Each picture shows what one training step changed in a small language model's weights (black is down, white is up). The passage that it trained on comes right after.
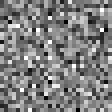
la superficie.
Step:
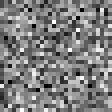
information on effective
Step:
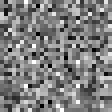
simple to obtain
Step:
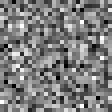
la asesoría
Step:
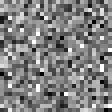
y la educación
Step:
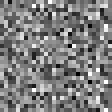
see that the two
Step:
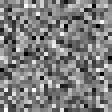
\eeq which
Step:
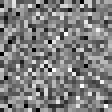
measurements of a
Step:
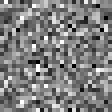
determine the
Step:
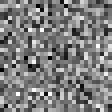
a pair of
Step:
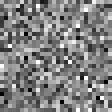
agonistas de
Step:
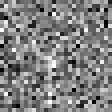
other external
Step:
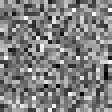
full use of information
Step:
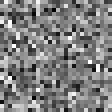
of orbits
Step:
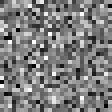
by long range phase
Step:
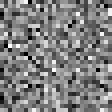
and Bharat
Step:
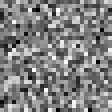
carteira de
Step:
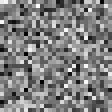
giá trong
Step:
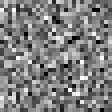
виклики та
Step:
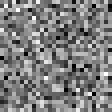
values for these parameters have
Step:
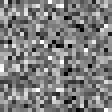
Indeed the
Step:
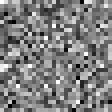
prolongations par
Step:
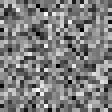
decay with the
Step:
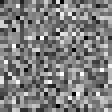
tutadi va
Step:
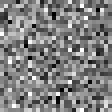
para informar el
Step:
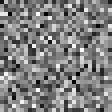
of instrumentation
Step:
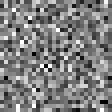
this outcome of
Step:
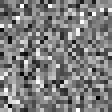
Education and
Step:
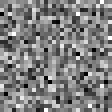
model. However,
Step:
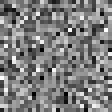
allows us to
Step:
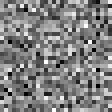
– Koper,
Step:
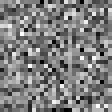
Doctor en
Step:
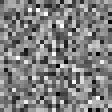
in that equation by the
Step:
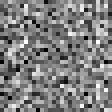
countries in
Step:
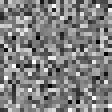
M. Ve
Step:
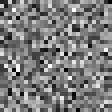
adjustable parameters
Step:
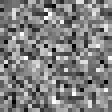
- \frac{\hat
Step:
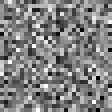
of $t$ and
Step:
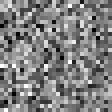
Вовк Т.
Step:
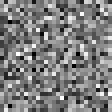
internal loss
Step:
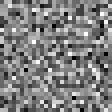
- the article
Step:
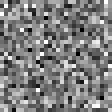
powered in
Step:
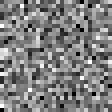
AGN at low
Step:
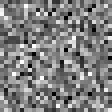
accessed on
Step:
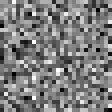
як фактор
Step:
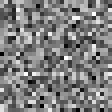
situated at
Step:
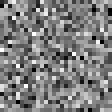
we obtain the
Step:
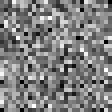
compact distribution in the
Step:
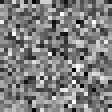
acts as the
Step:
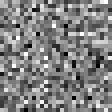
ii) the
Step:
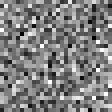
level, such as
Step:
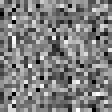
по данной
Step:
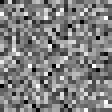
основан в
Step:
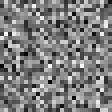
and the radius
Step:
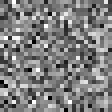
peak}$ can be
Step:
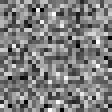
\right\rangle +
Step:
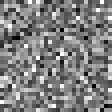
1 AGNs
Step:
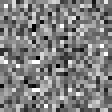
our results for the states
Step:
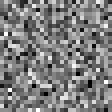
and the fact that
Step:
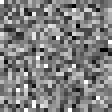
nos textes
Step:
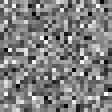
the disk of these
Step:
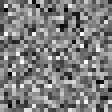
the relation between the
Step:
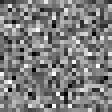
expert behaviors
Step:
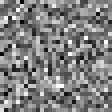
for encryption
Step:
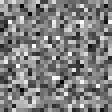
territorio es
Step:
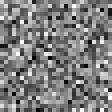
bu fikrning
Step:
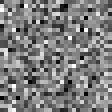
sources are
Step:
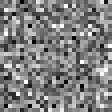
mass in grams)
